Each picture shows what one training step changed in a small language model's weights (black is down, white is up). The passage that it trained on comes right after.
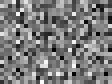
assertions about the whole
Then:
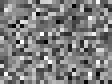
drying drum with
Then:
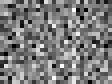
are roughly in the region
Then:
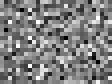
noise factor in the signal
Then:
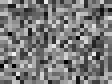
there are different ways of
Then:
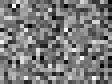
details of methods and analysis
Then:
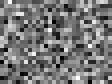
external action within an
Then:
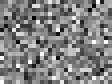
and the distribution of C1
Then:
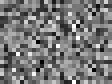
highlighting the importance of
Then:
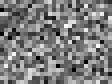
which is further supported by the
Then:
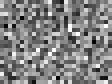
for the one-loop
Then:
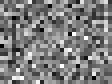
used for practical proposes
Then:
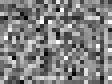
technique was developed by
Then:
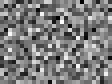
brought about by this
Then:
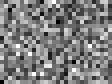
producing relatively small
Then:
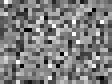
has been a push for
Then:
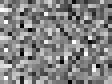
the change of superficial
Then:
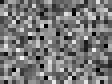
due to exchange effects:
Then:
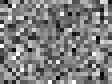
observe that with the
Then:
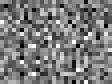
On the other hand,
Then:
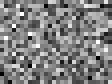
res} \lambda - m'
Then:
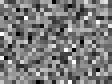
deformation with a certain
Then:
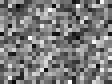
the first spacetime theory that
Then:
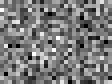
IBM SPSS
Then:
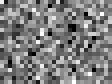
twists in the
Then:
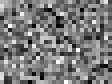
from theta to good and
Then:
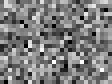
served as patron
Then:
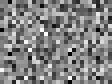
news items through
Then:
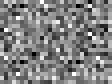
Phys. Rev. B
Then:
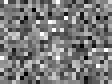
TERM Maria
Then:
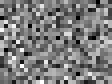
contrast, since orbital
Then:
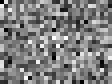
in microprocessor
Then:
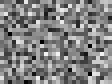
of basic media and
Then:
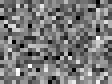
contrast, the content in
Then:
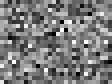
a generic ansatz
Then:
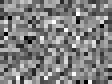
Thus, by fractional
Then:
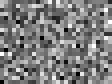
global financial
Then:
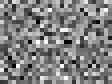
\end{equation} where
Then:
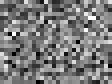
training plots presented in
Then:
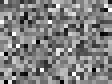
National Institute for
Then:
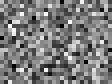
instance, in an order
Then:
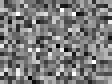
dilution assay using
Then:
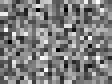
is treated as a
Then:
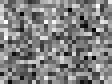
Magic Squares
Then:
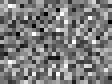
many potential hazards
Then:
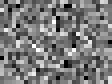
have the compatible search
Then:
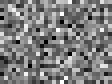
origin of the example given
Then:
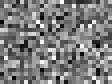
Malaria, one of
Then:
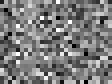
phase can last longer,
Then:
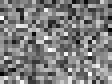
the experiment. The pH
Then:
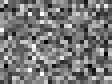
Tx antennas,
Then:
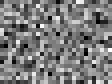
cell membranes has
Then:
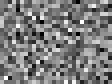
autocorrelation function
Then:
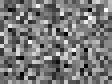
a similar analysis but arrive
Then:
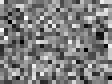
flat $k$-means
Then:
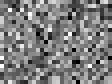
steel structures.
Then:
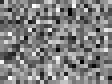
ones in ZGNR
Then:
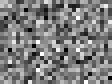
to perfectly match
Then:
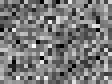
individual data point, and the
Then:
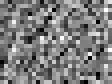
maximum temperature and peak
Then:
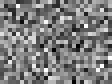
a candidate for
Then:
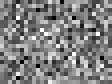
flow rate at 1.0
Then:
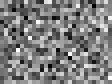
measurements were performed using a
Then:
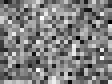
A noteworthy point
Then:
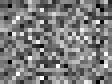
institute for data science
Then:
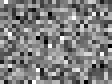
That is to say,
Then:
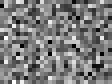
the disjunction with a
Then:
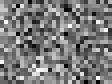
present study the toxicity
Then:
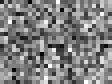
condition diagnosis and
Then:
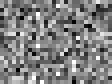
constant to yield theoretical
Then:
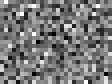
job market, reducing
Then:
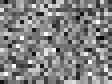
three dimensions: emotional
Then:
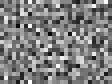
candidate for cold
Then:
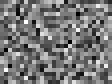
that electron dispersion effects
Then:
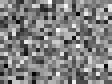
to spin-orbit
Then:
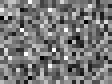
home security systems;
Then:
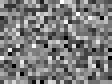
new meaning according to its
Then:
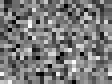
any provisions in your
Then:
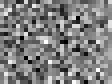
of layer $X$ as
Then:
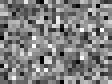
results. However, this property
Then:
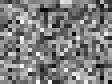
but to that of foreign
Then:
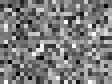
research. Hedges are
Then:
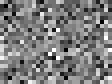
respective country.
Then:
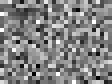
there is no tensor
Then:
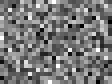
formability compared to steel
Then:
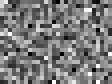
we use to estimate the
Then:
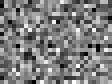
branch and before
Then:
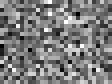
maintaining equal weight
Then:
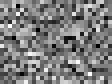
underscores the
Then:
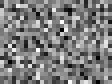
AO detection were considered in
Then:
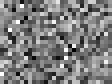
DNS simulation with
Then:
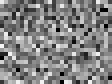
station, and the image
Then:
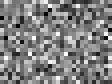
the National Disaster
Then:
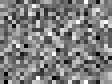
of humans, will provide
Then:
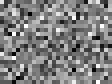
himself with the
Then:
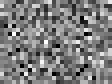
for shells whose
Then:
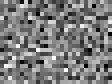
3 seconds on a single
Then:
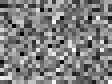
package. Thus, these
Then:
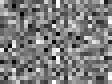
we could constrain the space
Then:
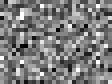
fly, medfly,
